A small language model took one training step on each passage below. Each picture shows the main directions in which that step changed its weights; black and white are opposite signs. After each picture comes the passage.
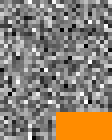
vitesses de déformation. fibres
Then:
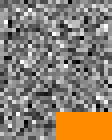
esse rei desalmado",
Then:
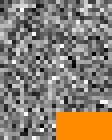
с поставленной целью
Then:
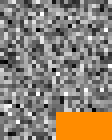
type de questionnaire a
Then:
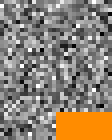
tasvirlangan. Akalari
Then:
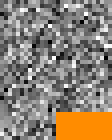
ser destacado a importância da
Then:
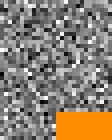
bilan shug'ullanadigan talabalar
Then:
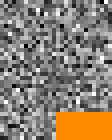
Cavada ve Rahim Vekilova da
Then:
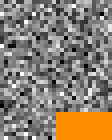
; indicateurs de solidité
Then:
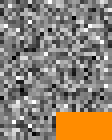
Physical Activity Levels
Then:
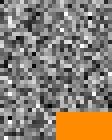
органов государственного
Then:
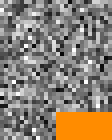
техніки, при цьому в
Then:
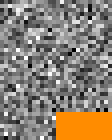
уклоном, креативных
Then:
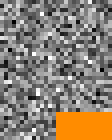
aytganda, xorijiy
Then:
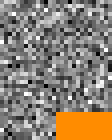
que ele não está sozinho,
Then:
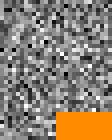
días 10 al 13 de Junio de
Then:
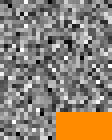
Another important dimension that
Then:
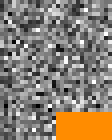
уларни амалиётга
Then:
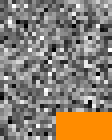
лечения лимфомы
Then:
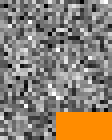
asir tushdik”, deb
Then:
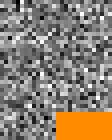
de culpa. Uma e outra, em
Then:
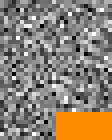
trova il suo primo referente in
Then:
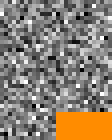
Şehir” okuması
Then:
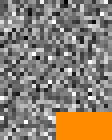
shu kabilar orqali madaniy
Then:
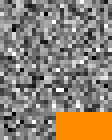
torres, um por assim dizer
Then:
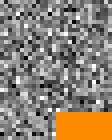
Engenharia Elétrica Universidade
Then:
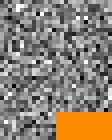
de vida em mulheres com
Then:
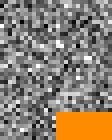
góp phần mở
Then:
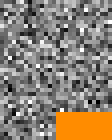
E'zoza Qulmamat
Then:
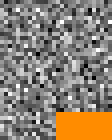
etish tashkil etadi. Badiiy
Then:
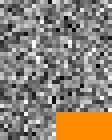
магнитными диполями
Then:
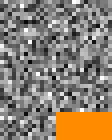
ή διαφορά
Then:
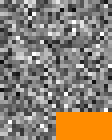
estos centros administrativos
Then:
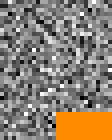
kutubxonasi va boshqa
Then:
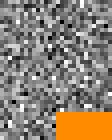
qatroni miqdoriga qarab
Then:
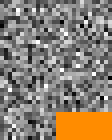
bo'ladi. 35 ta oliy
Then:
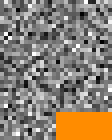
maupun semi sintesis yang
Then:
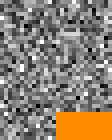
não conseguiam acompanhar as
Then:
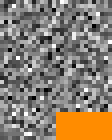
en diversificación de cultivos y
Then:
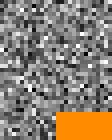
наглотаться и др. На
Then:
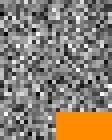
Revista geopaisagem (on line).
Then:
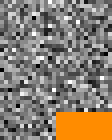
analizi sonuçları Tablo
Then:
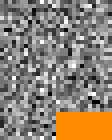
para cualquier $r \geq
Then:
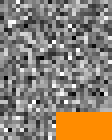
қуйдагилардан иборат:
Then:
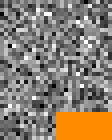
Kadayıfı within its
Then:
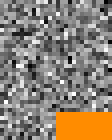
в Институте древних
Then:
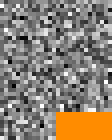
publique o seu também
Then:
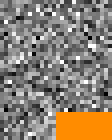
bu achizish va hokazo)
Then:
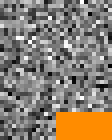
dados a seguir referem-se a
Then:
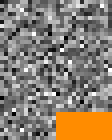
ответах на устные или
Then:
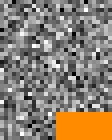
активний процес становлення
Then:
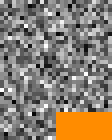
quyidagi formuladan topiladi:
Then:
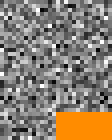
prójimo, en especial a los
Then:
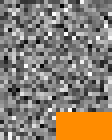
večji vpliv na odzivno
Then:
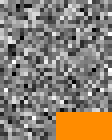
в различных областях
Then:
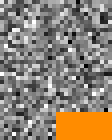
материальной мотивации
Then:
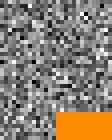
Jos" University of Galați
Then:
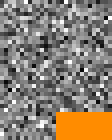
was reinstated as an official
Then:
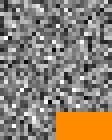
situação de pandemia por
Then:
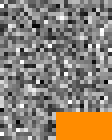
fanlari doktori (DSc),
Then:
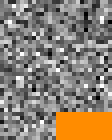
бизнесом повышают
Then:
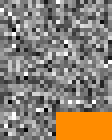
Конхологические особенности
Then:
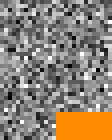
e, são também, a maior
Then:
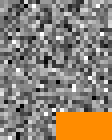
температуре 60°C.
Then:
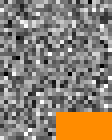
зависимости от состава
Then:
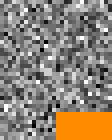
nun hier von «Schreiben»
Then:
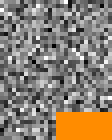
Масса Формула
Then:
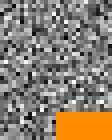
kuzatishlari isbotlab berdi.
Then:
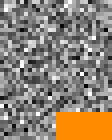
Coleta Seletiva 60 L +
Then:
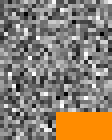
Dastlabki tergov instituti
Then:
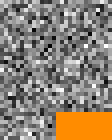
el momento, con una visión
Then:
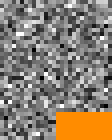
при исследовании цвета
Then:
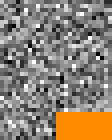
boʻlishiga hizmat qiladi.
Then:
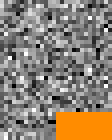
туриб биноларни
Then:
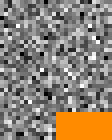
misalnya keterampilan
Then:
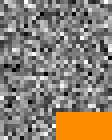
vols ont augmenté de 150 %
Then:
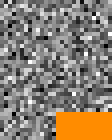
onontbeerlijk is om het
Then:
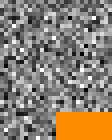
zamonaviy iqtisodiy yo‘nalishlarni rivojlantirish
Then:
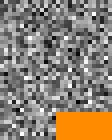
ін. У четвертій
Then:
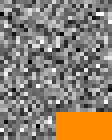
giriş bölümü olup
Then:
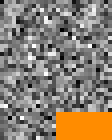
могут способствовать
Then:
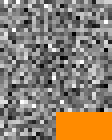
and concepts: media literacy,
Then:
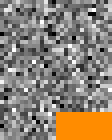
shaxsiy qadriyatlar tizimi
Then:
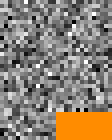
науки по экспоненте
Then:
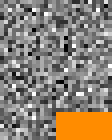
la estabilidad y equilibrio
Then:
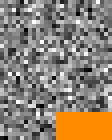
з нею переживань,
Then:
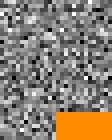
ekologik stresslar, masalan,
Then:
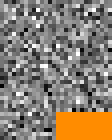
salbiy, goh ijobiy
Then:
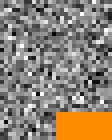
Ikkinchidan, hali ikki
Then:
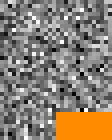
the detergent composition does
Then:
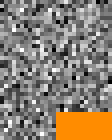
Хусусан, дастлаб
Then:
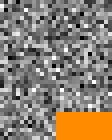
mantiene relevancia, una
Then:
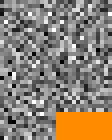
Warga Negara Indonesia
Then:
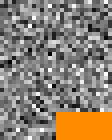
bakteri di tangan dan risiko
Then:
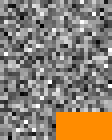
the people to live in peace
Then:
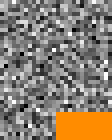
la presión de pastoreo, la
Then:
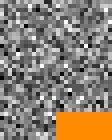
pengalaman yang berkaitan
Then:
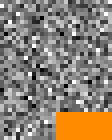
jarayonlarini boshqarishning
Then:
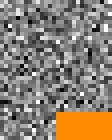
tubdan farq qilib, ularni
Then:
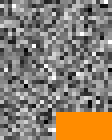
этом интенсивность
